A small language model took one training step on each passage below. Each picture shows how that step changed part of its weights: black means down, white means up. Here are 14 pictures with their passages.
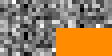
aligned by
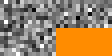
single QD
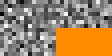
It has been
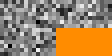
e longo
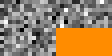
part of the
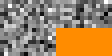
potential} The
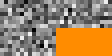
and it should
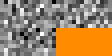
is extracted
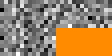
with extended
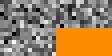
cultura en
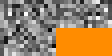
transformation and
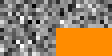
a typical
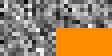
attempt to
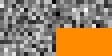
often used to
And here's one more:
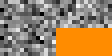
a rich
